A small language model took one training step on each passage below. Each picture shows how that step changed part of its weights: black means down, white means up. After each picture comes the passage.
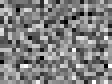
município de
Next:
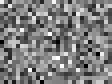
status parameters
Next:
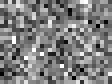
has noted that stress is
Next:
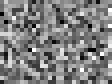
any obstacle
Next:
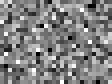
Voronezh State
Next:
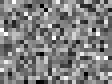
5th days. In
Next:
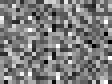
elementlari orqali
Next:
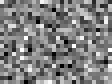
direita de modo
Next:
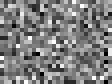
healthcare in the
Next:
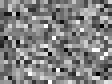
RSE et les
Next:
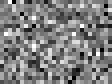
boundaries has not been
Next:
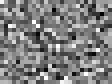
umgesetzt. -
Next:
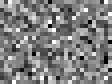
the directors as well
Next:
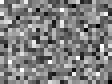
is big. The integration
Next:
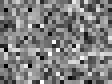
on the cover page was
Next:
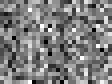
seguito, dato il
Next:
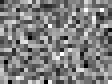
melalui media
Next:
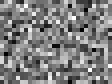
construyen sus
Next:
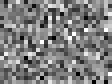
бу хавфли
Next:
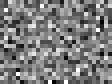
чинов. При
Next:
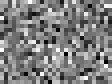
напряжения в
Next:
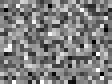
Food and Drug
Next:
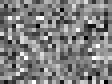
literatuur op
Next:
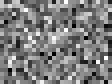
Advance science to
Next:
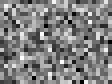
many studies which were
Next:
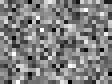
3.2 Inventor
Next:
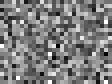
chelating capacities
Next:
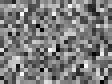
grass mixed with
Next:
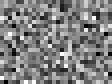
like mercury
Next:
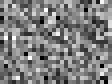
wine pilot service
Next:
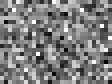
Manager and the
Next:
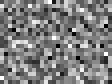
the diagnosis,
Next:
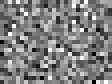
“si mismo” que
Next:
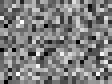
were download
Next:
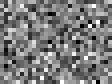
of their study strategies
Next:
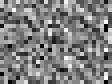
the competency in the number
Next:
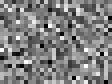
linkage will result in a
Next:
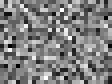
in favor of the
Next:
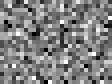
Asosiy qism:
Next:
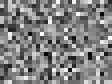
simplicity, let
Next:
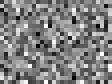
label of the specimen
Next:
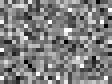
enable them to work
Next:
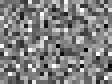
a variety of options at
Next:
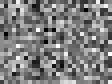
calculating the MLE
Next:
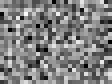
g'oyalar etnik
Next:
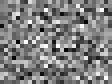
in het reguliere
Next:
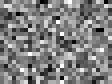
Impact Low
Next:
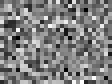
les données
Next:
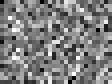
the help of her
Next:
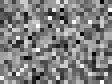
FVH Ethics
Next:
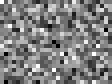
by two co-ordinate
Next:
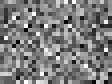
all the answers into
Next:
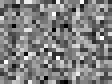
işlevlerine denk
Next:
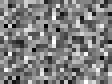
and when one is asked
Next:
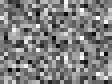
A metodologia ativa
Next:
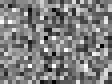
questions about the
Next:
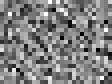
elaborados pelo
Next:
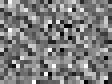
the objectives of the present
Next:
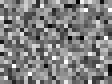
fra Nationalpark
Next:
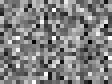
the properties of a
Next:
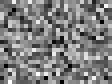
banyak faktor
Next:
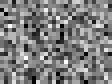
fronte alle sue
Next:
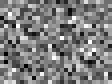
secara sistematis,
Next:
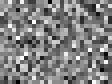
medicinal plants from the
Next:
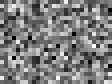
recognized as the most
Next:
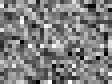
Kumar, T. de
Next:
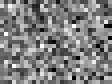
supportive manually
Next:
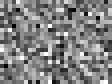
de se prononcer sur
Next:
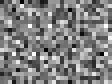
janubiy qismida
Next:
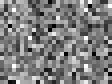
$n \geq 2k
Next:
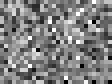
higher education needs to
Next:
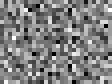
education is a hot
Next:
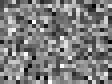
prevalence in relation to
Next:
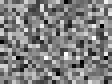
braços que formam
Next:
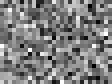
using the Cronbach
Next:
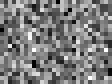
we can say that the
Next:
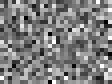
where a dense solution
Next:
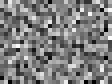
the critical points
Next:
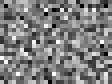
hyrcanica* is
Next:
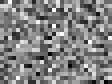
might have created a
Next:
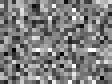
characteristic features
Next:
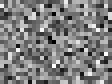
and other initiatives,
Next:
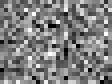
a construção de um
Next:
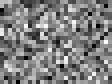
or ownership
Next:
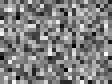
or not to engage in
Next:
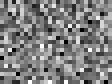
relatively low, but
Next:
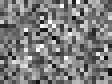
compute said
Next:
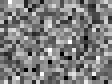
document is structured as
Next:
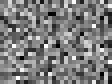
и гибель,
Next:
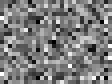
ello es esencial
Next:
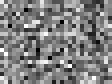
algorithm creates an
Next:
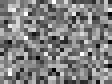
Policy Under
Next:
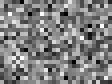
Encompassing a
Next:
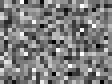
of emotional speech
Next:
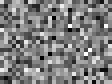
9. Phenyl
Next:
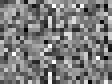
это своего
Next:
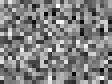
or a ball organized by
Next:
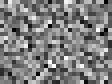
the software to
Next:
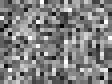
accolti** dai
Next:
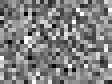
contacto piel a
